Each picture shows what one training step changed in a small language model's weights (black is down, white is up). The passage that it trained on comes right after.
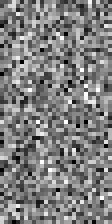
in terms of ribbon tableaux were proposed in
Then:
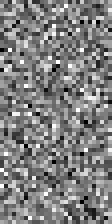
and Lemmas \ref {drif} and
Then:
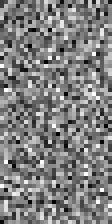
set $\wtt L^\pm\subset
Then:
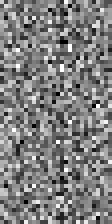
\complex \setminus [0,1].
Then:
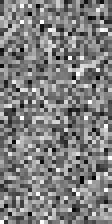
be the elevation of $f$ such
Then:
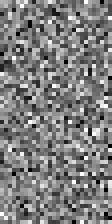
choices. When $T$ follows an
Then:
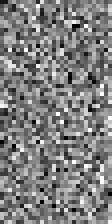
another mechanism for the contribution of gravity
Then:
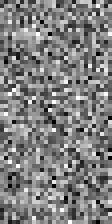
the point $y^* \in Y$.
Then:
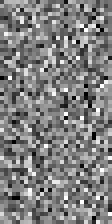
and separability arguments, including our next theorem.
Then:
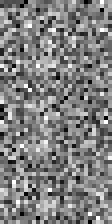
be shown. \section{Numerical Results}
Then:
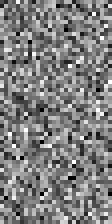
$X$. Assume the sub-scheme
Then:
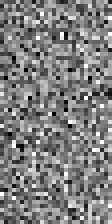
of the third Reidemeister move.
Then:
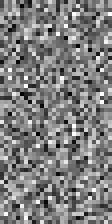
procedure A general procedure for disintegrating a network
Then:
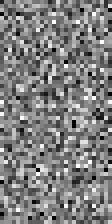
makes sense since it becomes a finite sum. It
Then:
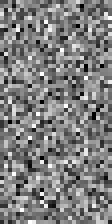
vector space. We show that combining this structure with
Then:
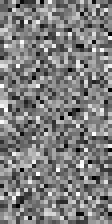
lengths $k$ and $k-1$
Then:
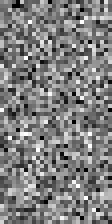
that conjugates the $C_{\infty}$-part
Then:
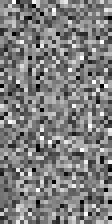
details of the framework of CIM in a parallel
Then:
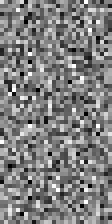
so-called dual-index policy to decide
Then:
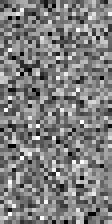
For instance, in order to calculate the solution of
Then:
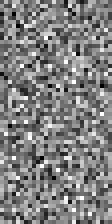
z \in Q$ be arbitrary. If
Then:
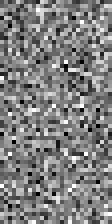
which makes querying the feasible solution
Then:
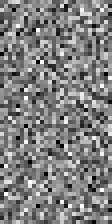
very easy to evaluate. They require only the
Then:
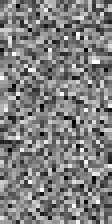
solutions in the energy space were unique. Our first
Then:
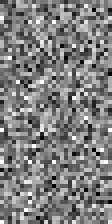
that since $\Im\xi\ge0$,
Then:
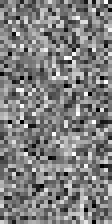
number $\alpha $. If $K_X$
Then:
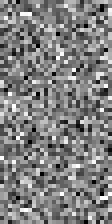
any such neighborhood is exponentially small.) For notational
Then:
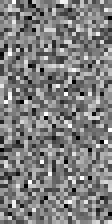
exact formulation of the version of ZFA to
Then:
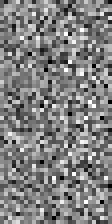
K$ the~subclass of $\mathcal
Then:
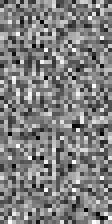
the two leftmost vertical maps are isomorphisms by the
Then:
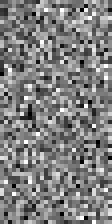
that creates output spikes, followed
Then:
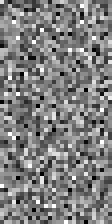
to what extent this theory works. Because of
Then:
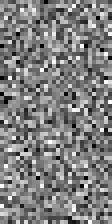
and weights $\widehat\omega_i$ can
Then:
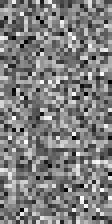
consider the initial condition $X_0$ and
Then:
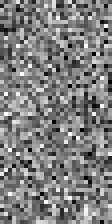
$\rho (P)={\bf C}\setminus
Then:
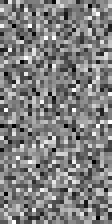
we have $|S\cup U|\ge
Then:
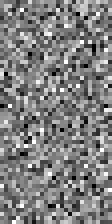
and they empirically confirmed that, in
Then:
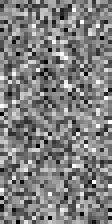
$, $n \geq 1$ \noindent The
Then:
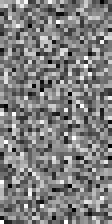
criterion. Suppose that $H_{U}$ is
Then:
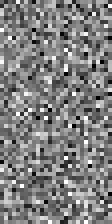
$S^n$. Il est
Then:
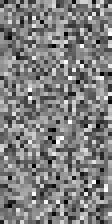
the $70$ pairs have $x,y
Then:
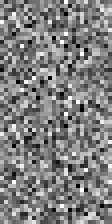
\beta \geq \varphi \geq
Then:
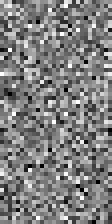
and thus restricts to an equivalence of
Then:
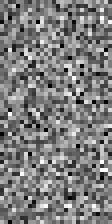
may be applied when $p-$variation of
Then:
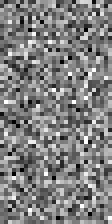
the by-parts and substitution
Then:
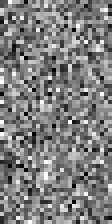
are equivalent: \begin{enumerate} \item
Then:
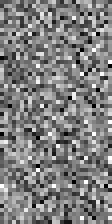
that the first $m$ coordinates of
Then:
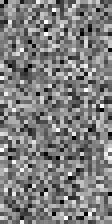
category and $\X$ a subcategory of
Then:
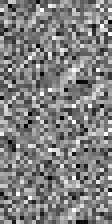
$(0,\infty)$ and not only on
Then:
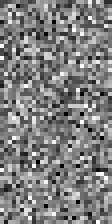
by these equations is defined over $\QQ$, we
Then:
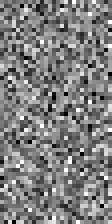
of non-zero monomials is finite because of
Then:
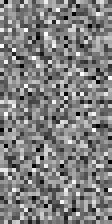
Boundary Value Methods
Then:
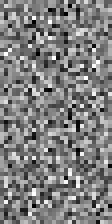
\label{t1} Assume that both
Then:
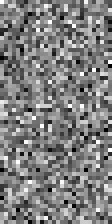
first $d<n$ so-called principal
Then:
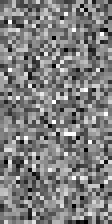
did it in a more general case, see also
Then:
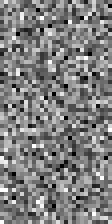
steps $N$, the sequence of number for
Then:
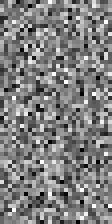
a jump of discontinuity on the free boundary,
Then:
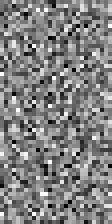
\left( \omega \left(
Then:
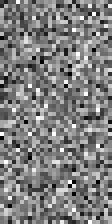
$b_{i}$ is the constant zero
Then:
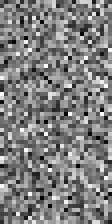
the two-dimensional deautoconvolution problem in
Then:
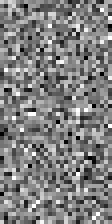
(\ref{vol}), it is understood that
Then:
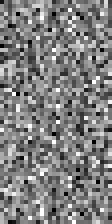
weakly* to $\overline{\mu}_{1}$
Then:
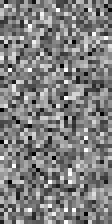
de Gruyter, Berlin,
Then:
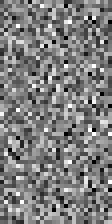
geometric realization of a finite abstract simplicial complex
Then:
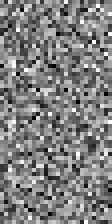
$z_j \rightarrow z_0,$
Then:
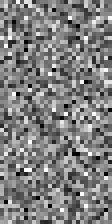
When is Kantor's double of a generic Poisson
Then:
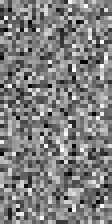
cosphere bundle projection to the base manifold
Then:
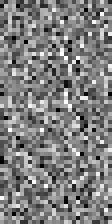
labeled poset $(Q, \eta)$,
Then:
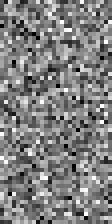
respect to $p$ in near future. The
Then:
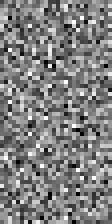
with the row numbers of the $1$s
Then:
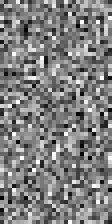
{\it this fails over the complex ground field
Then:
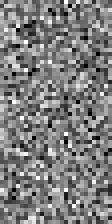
\end{definition} The algebra generated by all
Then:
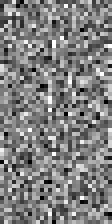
respectively, satisfy the minimality conditions \[
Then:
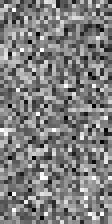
two different primes $p$ such that the
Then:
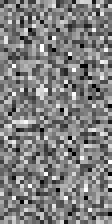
the integrand is lowered by a factor of
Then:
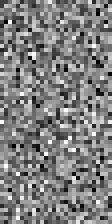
one parameter in the coefficients, then the problem will
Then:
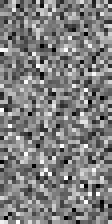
between supply and demand. One option for
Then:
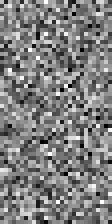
Bruhat order and the (left) weak
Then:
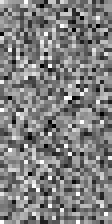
is also algebraically hyperbolic. Demailly
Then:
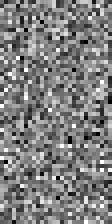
the mutliplicativity of $\widehat
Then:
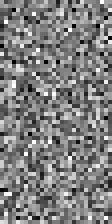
Some ideas of the proof\endheading The
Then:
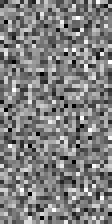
graph over some domain on some unit sphere. But
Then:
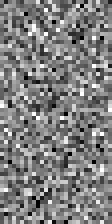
shall show that the map is surjective. Let
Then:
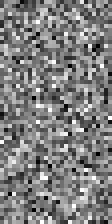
value $p_n$. It follows the following
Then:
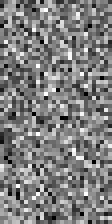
strength $\epsilon $ of the perturbation satisfies
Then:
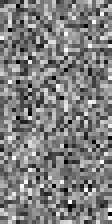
its state space. This Markov process has been shown
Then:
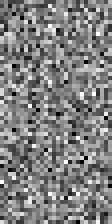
an interval and let ${\mathcal C}_f :
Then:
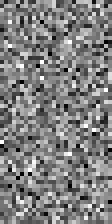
the Okounkov body is measured with
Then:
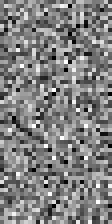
M$ and $t\ge 0$, the
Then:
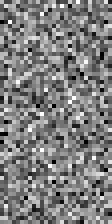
and virus infections has been illustrated
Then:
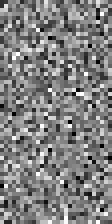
maximal abelian subgroup of $\Gamma$, and let
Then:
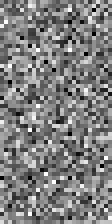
[dotted] node[auto] {}
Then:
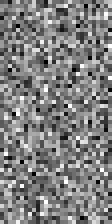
of $S$. We will denote the angle by
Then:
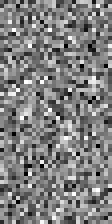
the full spectrum (i.e. the parts
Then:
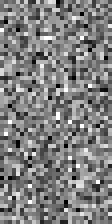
qu'\`a des questions comme "le mode
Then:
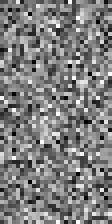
relaxation on the constraints on wavelets derived
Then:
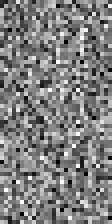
$ uniformly converges to $ {\psi}^{\alpha}
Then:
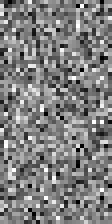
usually converges in a few hundreds of
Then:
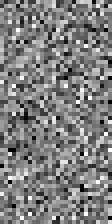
the boundary of the niche, and a
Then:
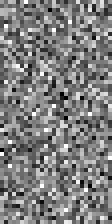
+ \begin{aligned}[t]
